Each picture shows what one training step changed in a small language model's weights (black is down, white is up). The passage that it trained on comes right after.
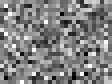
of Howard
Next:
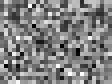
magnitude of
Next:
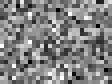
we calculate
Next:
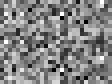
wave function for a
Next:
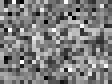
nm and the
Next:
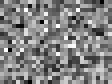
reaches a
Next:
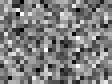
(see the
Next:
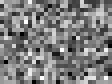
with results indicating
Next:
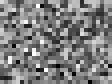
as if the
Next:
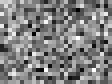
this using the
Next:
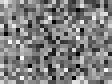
this special case
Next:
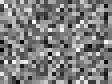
of invariant
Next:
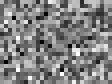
linear dependence of
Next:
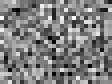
the P models is
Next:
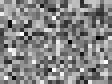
for positive
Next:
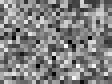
used is not large
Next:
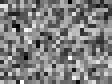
and regression
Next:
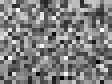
a feature, they
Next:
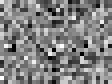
the mock
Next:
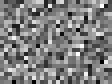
select correlated
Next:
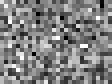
None of these
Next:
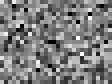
the nucleation
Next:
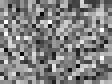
scaling of
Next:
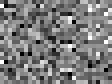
the films.
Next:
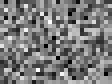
be generalized as
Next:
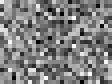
the background of
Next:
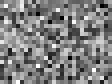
for the FK
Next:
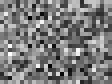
amplitude is the
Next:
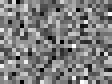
the cosmic
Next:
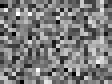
\approx -
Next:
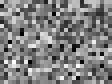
that show that
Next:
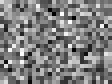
the DFG
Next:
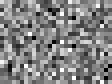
the highest
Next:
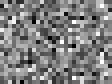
the joint
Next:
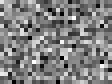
the spectral
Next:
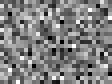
the map.
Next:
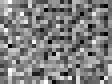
by a simple
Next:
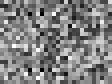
is a periodic
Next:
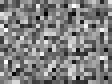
information from other
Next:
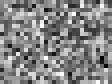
nice feature from
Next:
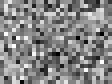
Problem of
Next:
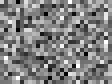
and often a
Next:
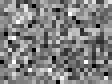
We predict that
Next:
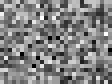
to the energy
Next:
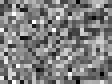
realisation of
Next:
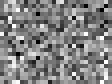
origin of FM
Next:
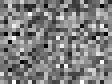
In these cases,
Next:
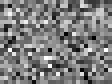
shown), effectively
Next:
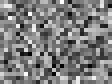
compounds is
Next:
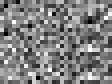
represents about
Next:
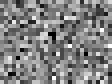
curve. The
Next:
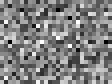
dynamics in a
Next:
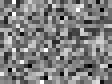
shown R+ and
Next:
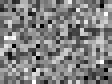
discussed in
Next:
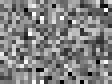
layer with
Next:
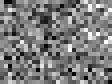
film direction
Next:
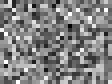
of concept
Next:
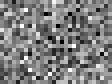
the uniform
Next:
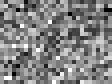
is rich
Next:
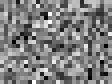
resolution in time
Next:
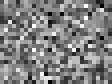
change from
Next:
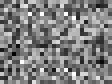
\item radial
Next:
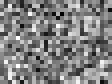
fraction of a
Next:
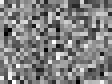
separation of
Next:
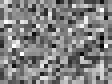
observational --
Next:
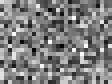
the metrics
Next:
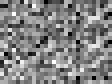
applications to
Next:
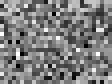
that we are
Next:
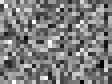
of splitting
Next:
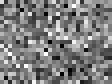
general solution is of
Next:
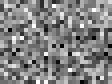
seems to
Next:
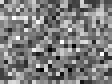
is therefore
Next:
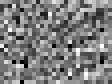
perturbation theory
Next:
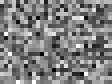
construction will
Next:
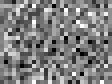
otherwise its
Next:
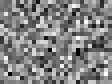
evolution from a
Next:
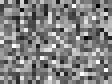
general? El
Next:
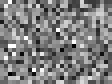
into a form of
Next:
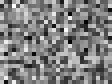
just to the
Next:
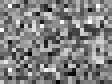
review the
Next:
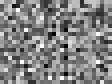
a magnetic field,
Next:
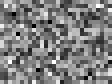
probe the
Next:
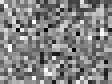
of the pure
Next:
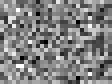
element of the
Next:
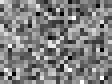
the lower bound for
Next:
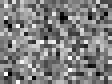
Suite of
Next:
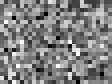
linearization of
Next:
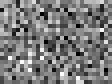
interface or
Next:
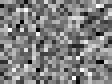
both predicting the
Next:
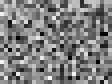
for the scalar
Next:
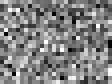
which indicate
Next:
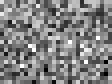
in random
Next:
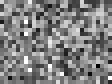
with excited
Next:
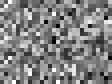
in fact,
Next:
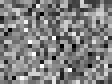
where $$
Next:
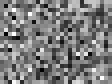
The values of the
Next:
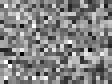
then out to the
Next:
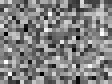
regions for
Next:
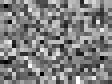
fluxes $\pi
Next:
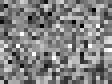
quantum dots
